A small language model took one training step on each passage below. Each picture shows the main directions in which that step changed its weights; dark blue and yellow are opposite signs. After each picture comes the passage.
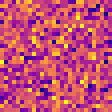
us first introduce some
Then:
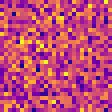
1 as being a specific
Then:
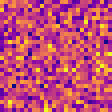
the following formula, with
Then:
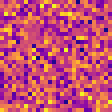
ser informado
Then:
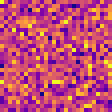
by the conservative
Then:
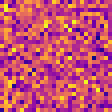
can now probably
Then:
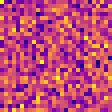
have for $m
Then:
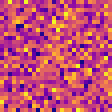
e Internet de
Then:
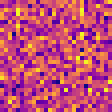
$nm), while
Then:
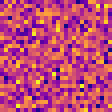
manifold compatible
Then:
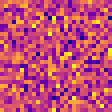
M Fradley
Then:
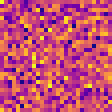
by $\varepsilon$ and
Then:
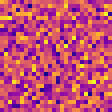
faoliyati bilan
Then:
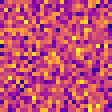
bozor deb
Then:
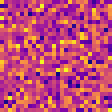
In this framework, it
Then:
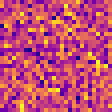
non-trivial linear
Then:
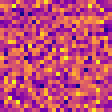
lo hace
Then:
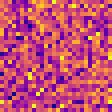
located at the
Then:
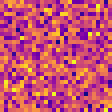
notions like a
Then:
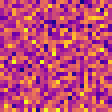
since the data points are
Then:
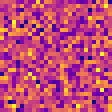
the prevalence of
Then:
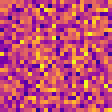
$\forall x\in
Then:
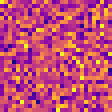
the experiment we measure the
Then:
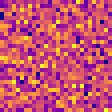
which share an
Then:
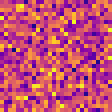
of a Weyl
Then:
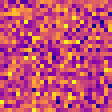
which satisfies $\ov
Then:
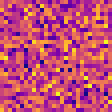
path $\gamma$ from
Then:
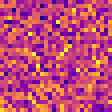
at small zenith
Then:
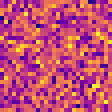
Laplace operator
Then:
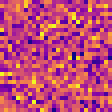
in this ball satisfies
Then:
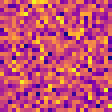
values of active
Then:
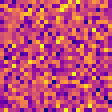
given locally by the equation
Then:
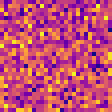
obtained from the constraints
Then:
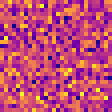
T_s)$ where
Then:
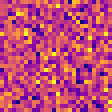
xil metall
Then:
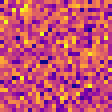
0$ we also get
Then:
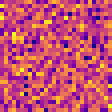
It coincides with the
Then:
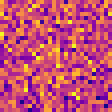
greater importance than
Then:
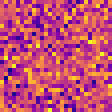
magnitude. The
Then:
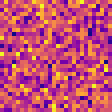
basic points of the
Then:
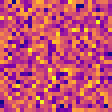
discretization, and
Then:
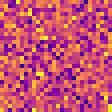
state after a Raman
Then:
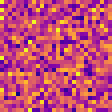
In the following we do
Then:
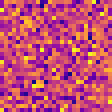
largest singular
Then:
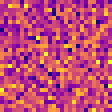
prolonged collection
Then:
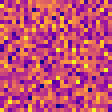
several parameters to use
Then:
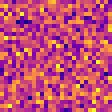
calculated MA constant
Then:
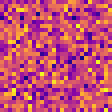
de inversión
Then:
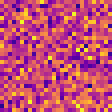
\neq 0$ and
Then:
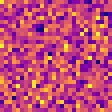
$c$ and dimension
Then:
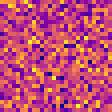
stars in open cluster
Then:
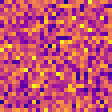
Applications of
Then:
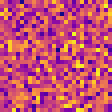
massive OB
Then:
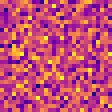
of inertia
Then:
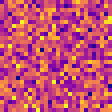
convex body
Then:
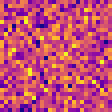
relation predicted for the
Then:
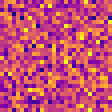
Z kolei
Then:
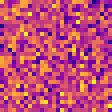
perbuatan yang
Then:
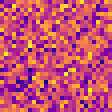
in unitary representations
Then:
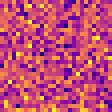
polygons are
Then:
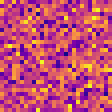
operator $D$ is
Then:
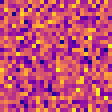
and for larger aspect
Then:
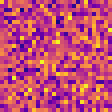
different, and not as
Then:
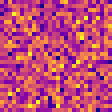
galaxy clusters,
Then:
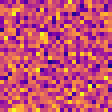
Phys.} B}
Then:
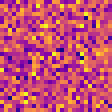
to compare solutions in
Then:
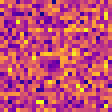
are grateful to
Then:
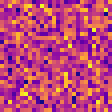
tangle} iff
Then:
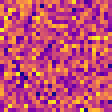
ring is a
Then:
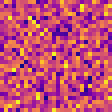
La serie de
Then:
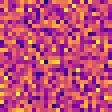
drawn from the
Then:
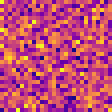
in the Raman operator
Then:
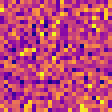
shows that the realization
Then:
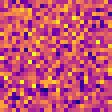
which is defined as the
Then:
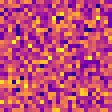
Seq$ and
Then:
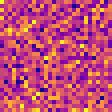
in the presence of
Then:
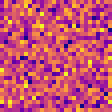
from each channel
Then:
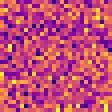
with these modes are
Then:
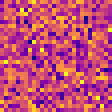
independent of the method used
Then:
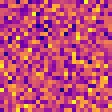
factoring out $(K
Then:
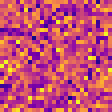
an upper value explicitly
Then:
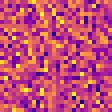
result of this note.
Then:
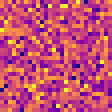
an irreducible morphism
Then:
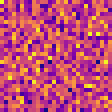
<1$, we have
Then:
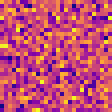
insonlarning bir –
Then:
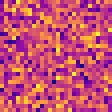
less. We will now
